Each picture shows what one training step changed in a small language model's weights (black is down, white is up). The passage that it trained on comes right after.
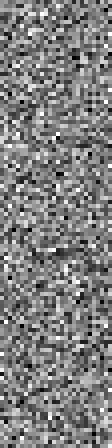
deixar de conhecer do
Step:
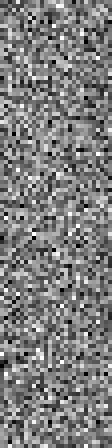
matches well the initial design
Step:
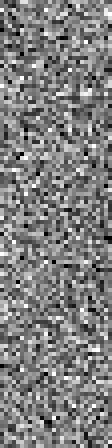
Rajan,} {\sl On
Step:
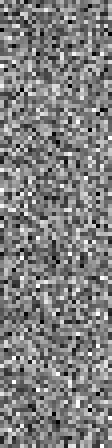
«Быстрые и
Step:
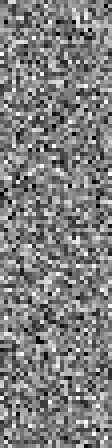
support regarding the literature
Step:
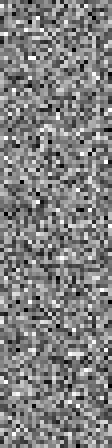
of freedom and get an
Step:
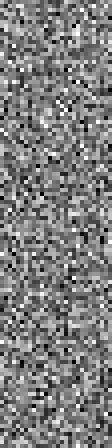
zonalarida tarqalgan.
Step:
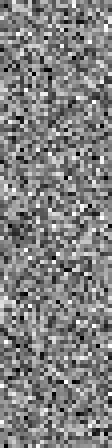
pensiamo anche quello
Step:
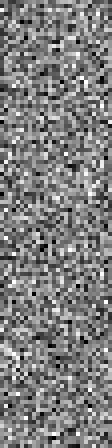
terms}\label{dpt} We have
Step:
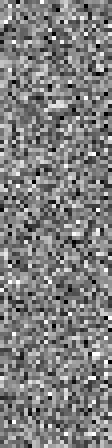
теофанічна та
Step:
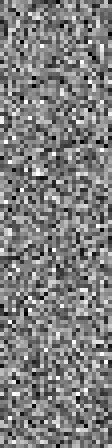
can be derived using BCFW
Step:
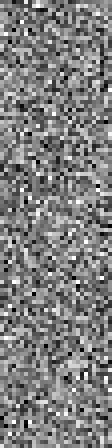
can be linked to the
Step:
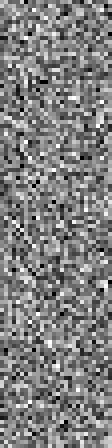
instrument, it entails high
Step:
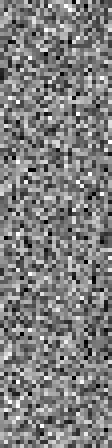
7. Нарманов
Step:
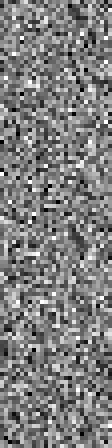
active and fruitful
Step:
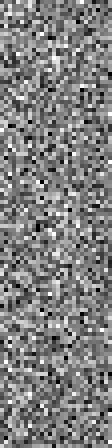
este determinată în
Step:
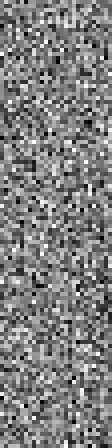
is allowed into the network,
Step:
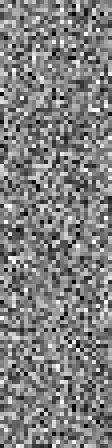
to capture effects of
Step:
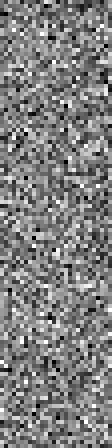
selection of coefficients also
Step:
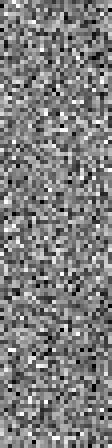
и диагностировать
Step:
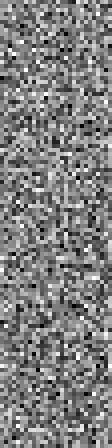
to $\nu_\tau$. Last,
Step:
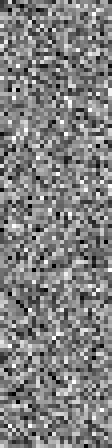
be more specific, let us consider a
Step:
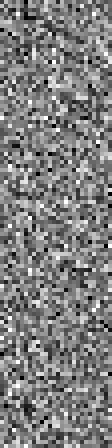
Y. Endoh, Rev.
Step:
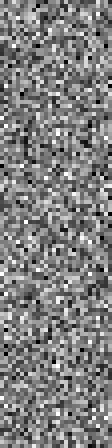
yapılmış olan
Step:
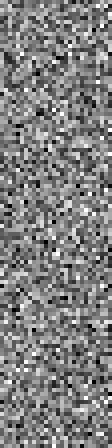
embargo, a pesar de
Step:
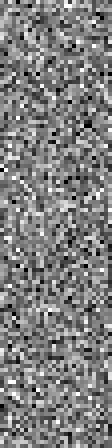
produced by using oblique angle
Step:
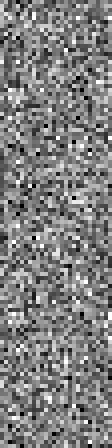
such a crowded field in
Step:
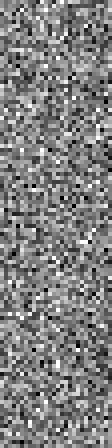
their own positions that cannot be
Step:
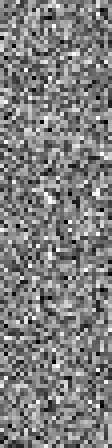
yerda, yomonlikning
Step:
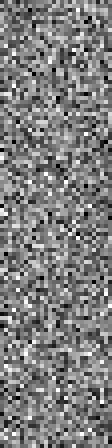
to fill one or more molecular
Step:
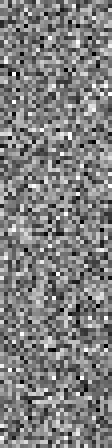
ottenkasi, uslubiy
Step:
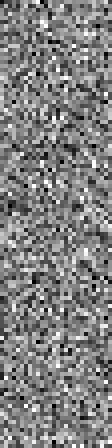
the Rhind Mathematical
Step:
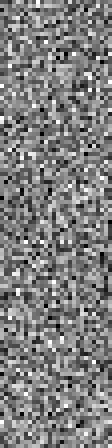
in side branches. In the
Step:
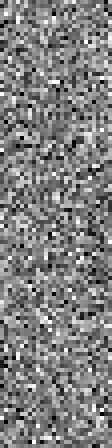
$\beta =5$ and consider the module
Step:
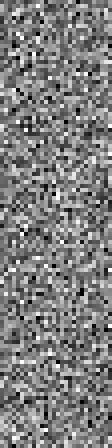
since $S^2\times
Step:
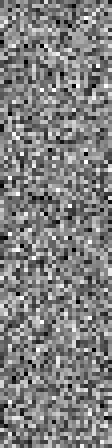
also by contradiction by repeating
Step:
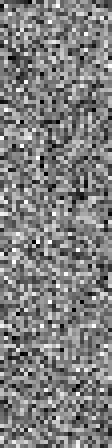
muito atuante nos dias
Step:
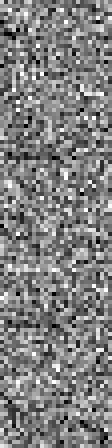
Now we consider the latter thing.
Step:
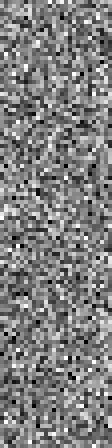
than a factor of $\sim$ 5,
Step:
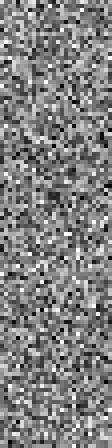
IV. Muammolarga
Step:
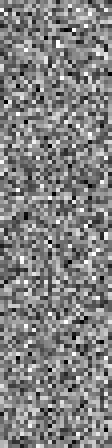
Associate Professor of the
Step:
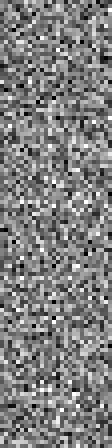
davlat iqtisodiyot
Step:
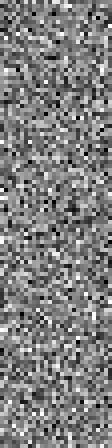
$X$ normal. The {\it
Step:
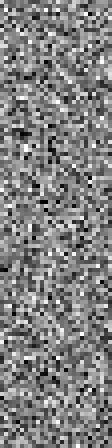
A isso somam-se outras
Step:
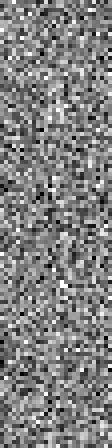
and masses in each bin, then
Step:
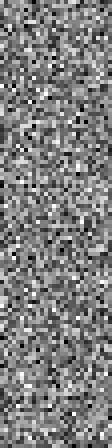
general $k$ is exactly the
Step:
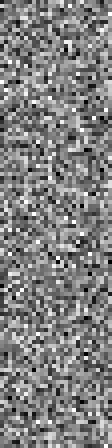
research and innovation program
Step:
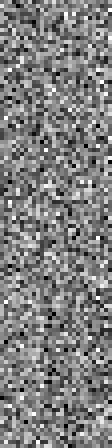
эга эканлиги
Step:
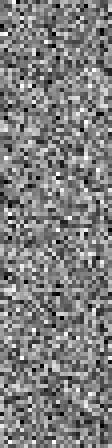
Yevropa Ittifoqi
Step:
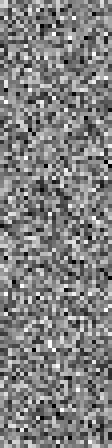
in surgical hospitalizations
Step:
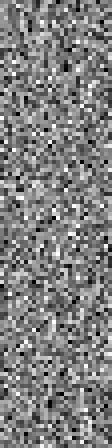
all diagrams with arbitrary
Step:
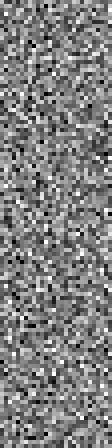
\mathcal{N}_v \}
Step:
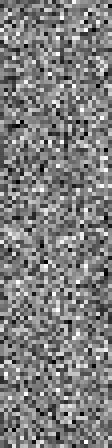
the average on-site
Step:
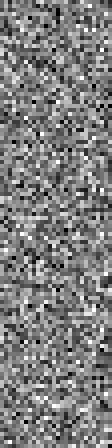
\setcoordinatesystem units
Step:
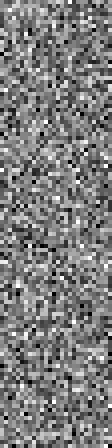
has two properties given below.
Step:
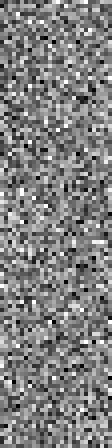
no ansía sentirse parte
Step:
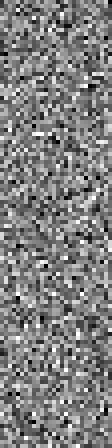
the snow remaining on each tooth
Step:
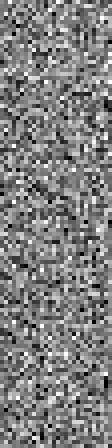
combined color magnitude
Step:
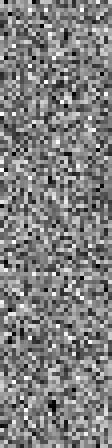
model, particularly the effect of the
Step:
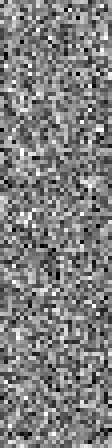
even vector field and it is locally given
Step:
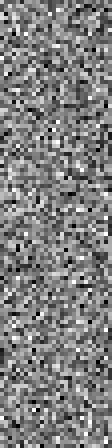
set of all genus-0
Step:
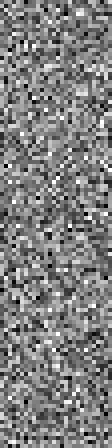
from the works of Alisher
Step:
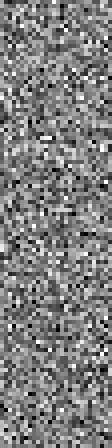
no physical meaning as a
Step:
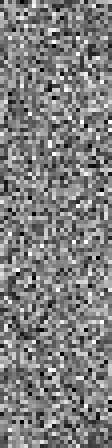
\XX^n$ is isomorphic
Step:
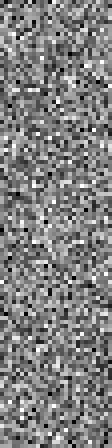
also the flip book in Section
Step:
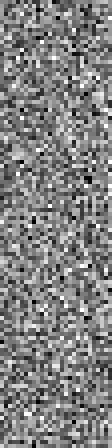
synchronized frame
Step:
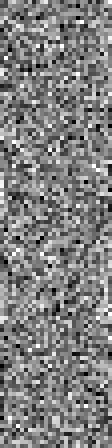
spatial distance $d$. The
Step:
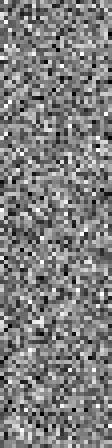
by conjugation by $u$:
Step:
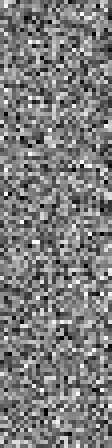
tilda kommunikativ
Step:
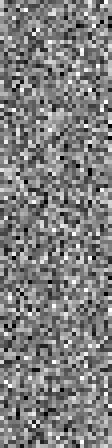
[5], and floating point values
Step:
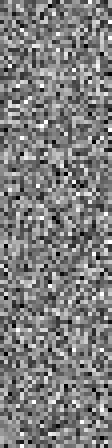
9. Narmetova S.
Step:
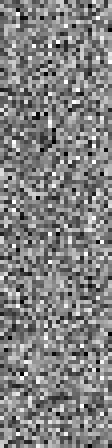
error bars include the
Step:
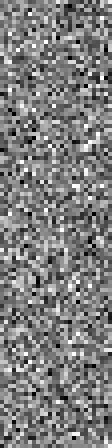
discrete geometry, as
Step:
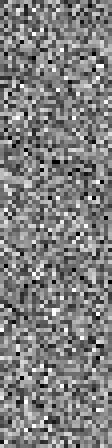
J., Silva, B.
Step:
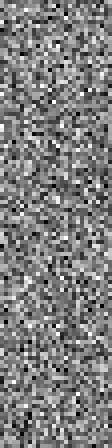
non $O(4)$ invariants,
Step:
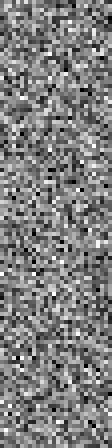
streams, where each output
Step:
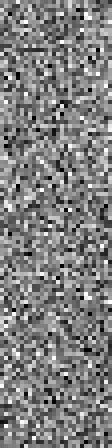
\vskip 1mm \hskip 10mm
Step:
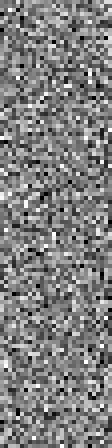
3 \advance\ycoord by
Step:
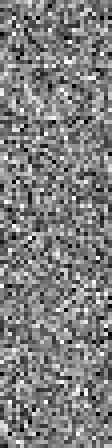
result can provide a new angle
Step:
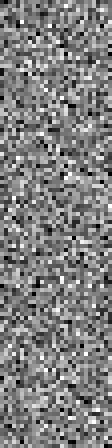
implied $x$'s in other
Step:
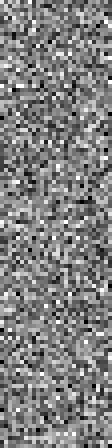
the database. We then set a
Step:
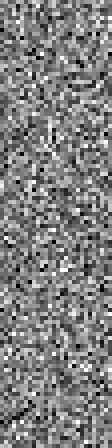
compact object binaries}
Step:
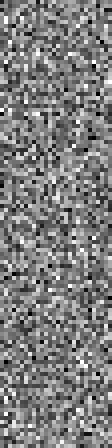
study are consistent with those
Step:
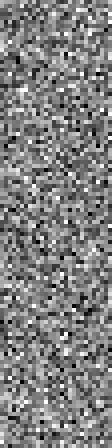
ніжку та шукає
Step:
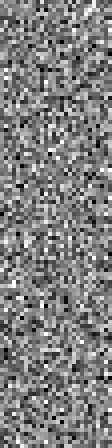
3-rasm. Tijorat
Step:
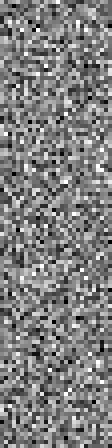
neighboring blocks which
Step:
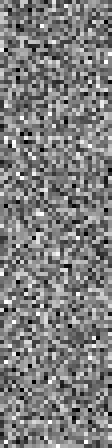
this way using some~$\pi$, the
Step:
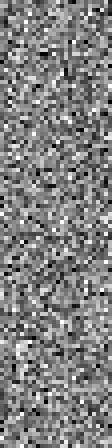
Агарда ушбу
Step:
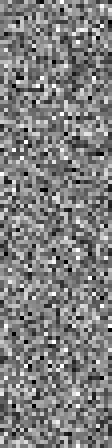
modules $W_{\psi}$ and
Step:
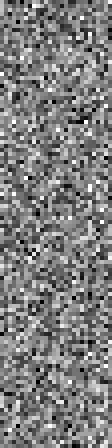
A[i,j]$ be an
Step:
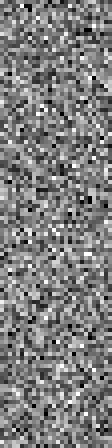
a geodesic $\sigma,$ and
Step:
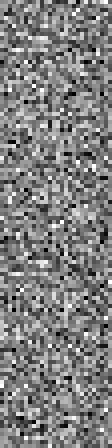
to the research. %
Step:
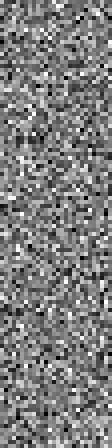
federated learning, and more
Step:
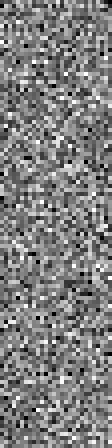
K\"{a}hler surface
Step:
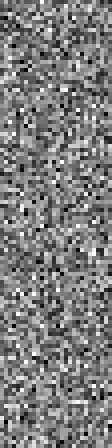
Indikatoren, die auf
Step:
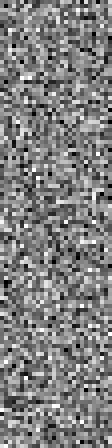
hayotda qiziqarli
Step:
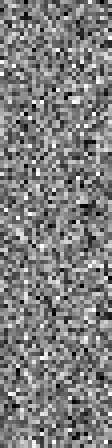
hosszú ideig az
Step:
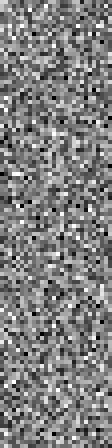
of blocks (possibly
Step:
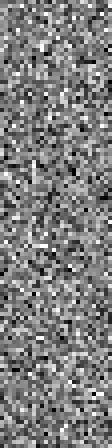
examples are given in Section
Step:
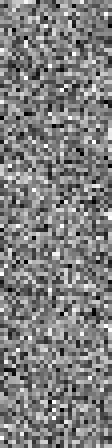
we want. At this point, the
